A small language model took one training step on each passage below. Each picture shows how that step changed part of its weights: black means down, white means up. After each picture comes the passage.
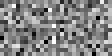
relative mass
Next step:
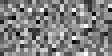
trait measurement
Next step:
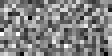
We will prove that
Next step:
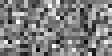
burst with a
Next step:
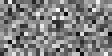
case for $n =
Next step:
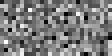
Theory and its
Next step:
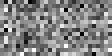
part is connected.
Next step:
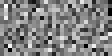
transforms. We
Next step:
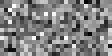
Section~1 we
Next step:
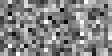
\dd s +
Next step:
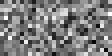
By using the Fact
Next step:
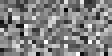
low quality are
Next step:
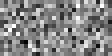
for quasi stable
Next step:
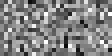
following the last
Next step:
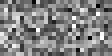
all $i$. Then
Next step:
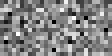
(ii) If
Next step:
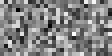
different parts. Let
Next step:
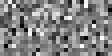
$\eta \mapsto
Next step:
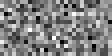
sense that it
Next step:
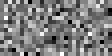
Figure 7(a)
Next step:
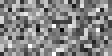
as a left or right
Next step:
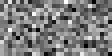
the dimension of the
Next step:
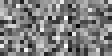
is not yet
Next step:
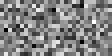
infinitely near
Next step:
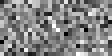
the digits of
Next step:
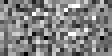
addition, it is
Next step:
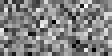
cost) from
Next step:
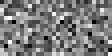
& \langle x,
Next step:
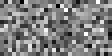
in a GDD
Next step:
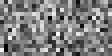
trees by an
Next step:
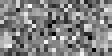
Here the map
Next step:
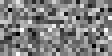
and assembly
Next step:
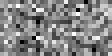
easily from
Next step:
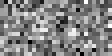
least one of the
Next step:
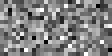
of $f$ if
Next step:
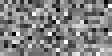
the closure property of
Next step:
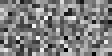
below. For a
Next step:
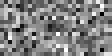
which is in $
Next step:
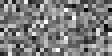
strong property which implies
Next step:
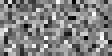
its coefficients satisfy the
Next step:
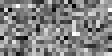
slightly to
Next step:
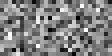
argument as in Lemma
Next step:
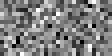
to be closed for the
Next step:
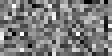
we extend our approach
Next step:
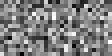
generality, we may
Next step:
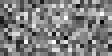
Moreover, we
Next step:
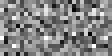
comparing the coefficients
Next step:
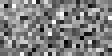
and the ranges have
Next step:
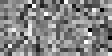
subsections two
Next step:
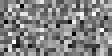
1 for product 2 if
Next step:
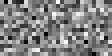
infinite free
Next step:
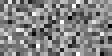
the forward
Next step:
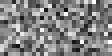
as above, we have
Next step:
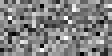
author thanks the
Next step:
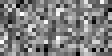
Given two
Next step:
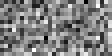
systems of PDE
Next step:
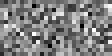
and every block
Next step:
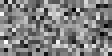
group with multiplication
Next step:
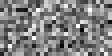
to the graph in the
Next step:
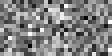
He shows that there
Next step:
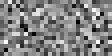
$A$ and
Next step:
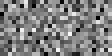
left Hilbert
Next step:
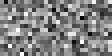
than one, we
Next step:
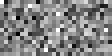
domain propagation
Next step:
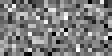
However, the method
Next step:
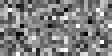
which sends
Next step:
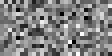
sufficient condition for
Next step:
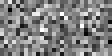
$d$ on
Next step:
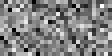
integer partitions
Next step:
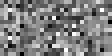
which is bounded by the
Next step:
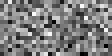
the work presented in
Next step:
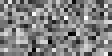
the identity matrix.
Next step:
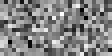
is the ideal of
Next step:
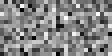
field $F$ is
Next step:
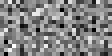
$ with the coefficients
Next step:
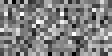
allow us to
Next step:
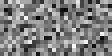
lying in a
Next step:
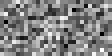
to humanity
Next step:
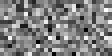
using the Hill
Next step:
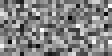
in \S1 of
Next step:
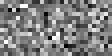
be ensured by
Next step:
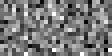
commutes}, we
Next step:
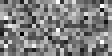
is just a
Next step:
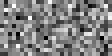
we plug this
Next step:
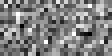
a finite dimensional
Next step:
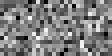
probability to sell
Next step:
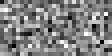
Let $V$ be
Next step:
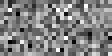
The starting equation
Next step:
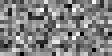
of Banach spaces
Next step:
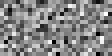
\lfloor \frac
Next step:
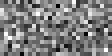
be the algebraic
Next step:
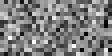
is the application
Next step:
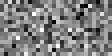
the operators that
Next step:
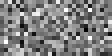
$D$) and the
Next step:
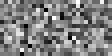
it is an extension
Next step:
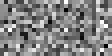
has positive topological
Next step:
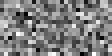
namely, it
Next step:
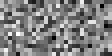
that for infinitely
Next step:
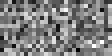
interest in Lemma
